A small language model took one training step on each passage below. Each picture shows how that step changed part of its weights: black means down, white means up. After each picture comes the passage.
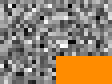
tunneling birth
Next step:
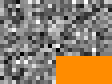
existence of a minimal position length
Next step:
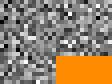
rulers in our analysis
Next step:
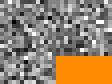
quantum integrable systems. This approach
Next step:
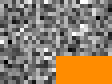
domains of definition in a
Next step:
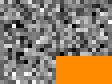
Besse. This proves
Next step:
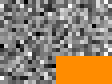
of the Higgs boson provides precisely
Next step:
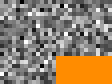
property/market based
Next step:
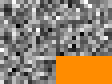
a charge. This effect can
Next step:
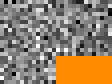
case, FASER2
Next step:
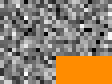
complex links and the polar
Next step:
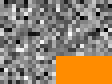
that represent $x$, and
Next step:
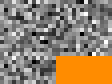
polarization term, can be used
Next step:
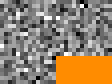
cross-talk using the
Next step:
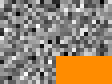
and $w(c)
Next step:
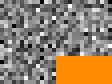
bound and the lower bound,
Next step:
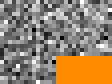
the efficacy of
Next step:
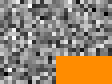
coefficient matrices arising from the
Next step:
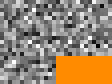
no friction factors,
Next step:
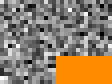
technique is the passive
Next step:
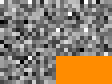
constant. Now we can achieve
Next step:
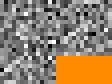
represent the finite $N$
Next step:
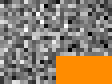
categories of double cosets,
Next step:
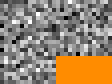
vector are jointly estimated to
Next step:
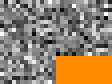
finite horizon control problem. Consider
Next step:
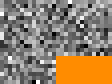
that accounting for the single
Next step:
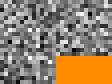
Fig.2 demonstrates the
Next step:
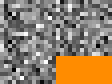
padding should be
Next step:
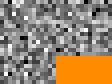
a primitive element due to
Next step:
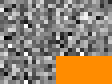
tampering within the
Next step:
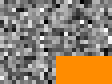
are looked for, in
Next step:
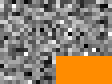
and (2), the function
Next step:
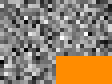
their boundaries. More complex
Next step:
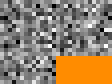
0\le t\le
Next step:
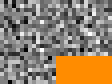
present model. Here we would
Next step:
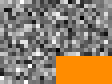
The point of introducing the
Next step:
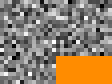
F.: A solution of
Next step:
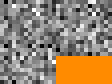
studies, which required monitoring
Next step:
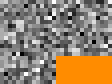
x' = \lambda
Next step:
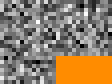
that the function takes values
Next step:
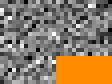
on land for utilization which
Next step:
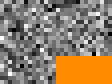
the tools to describe in details
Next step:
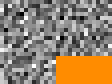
cooling from room
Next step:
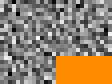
and then integrating (by
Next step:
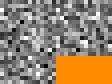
recovered as a special case
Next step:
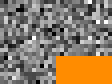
Qiskit programs
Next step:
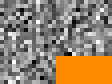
should not be confused with
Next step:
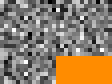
then there is a unitary
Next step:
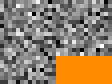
subsequent analysis of the
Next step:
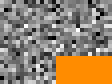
and similarly the negative parity spin
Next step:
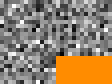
$L$. The collection of
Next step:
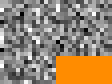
mentioned that the necessary and sufficient
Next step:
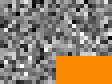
Let us choose the smallest such
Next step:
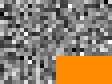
power $p$, the quantum
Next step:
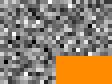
On a les morphismes
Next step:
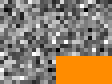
an extremal point of
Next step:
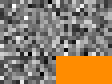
$Y$, and the average
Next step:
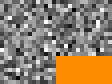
understanding the consequences of
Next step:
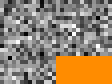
to fully activate the
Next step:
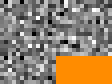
situated. Situated
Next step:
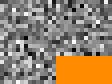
evaluate the quality of translation
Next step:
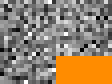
neighbors in the following
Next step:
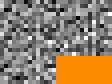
and the linear excitation of the
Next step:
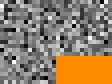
of 1 mA, integrated
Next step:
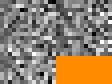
Vice versa,
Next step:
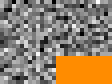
and the middle three terms
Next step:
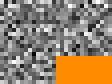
in fact, so close.
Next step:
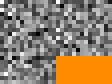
immediately implies that $K$
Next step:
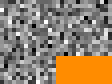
due to finite (but
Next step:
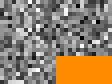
either $L(f)$
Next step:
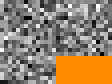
for this colliding system.
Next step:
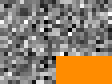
F., Colpi,
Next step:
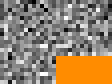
structures, including an inverted
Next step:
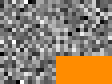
for propagator inversions
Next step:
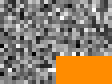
embedded in the Grassmann
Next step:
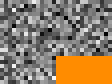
author was a JSPS
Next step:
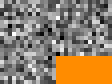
$s$ (and of
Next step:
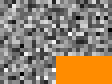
dynamic systems, the linear
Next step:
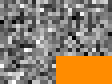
feature of this approach, as
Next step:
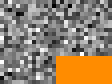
importance of the interfacial
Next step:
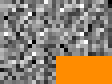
spaces, WSPs can
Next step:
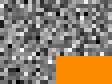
of characteristic $0$. All
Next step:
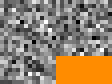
goal to improve stability in the
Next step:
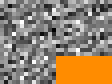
= \langle F,
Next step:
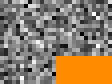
\rightarrow {\bf R}$
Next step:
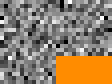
An attacker tries
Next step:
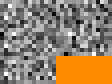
property by homomorphic images of
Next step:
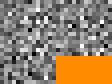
{\em additively} isomorphic
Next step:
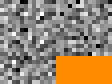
propagated along the graph and
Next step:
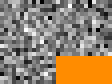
its orientation. Recall that the
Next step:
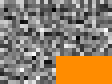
one of the terms in
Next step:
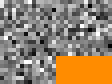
weights $\theta_i$
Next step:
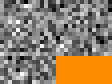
to be strictly less, and
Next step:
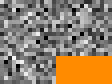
is a Lagrange multiplier
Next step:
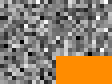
interest in this scheme was due
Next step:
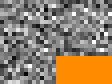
Before coming to our
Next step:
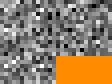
Thus, if $X$
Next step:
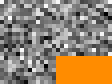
\lambda.b)$. We
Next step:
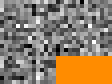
estimates of an approximate algorithm for
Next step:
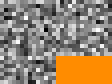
order at most 9,
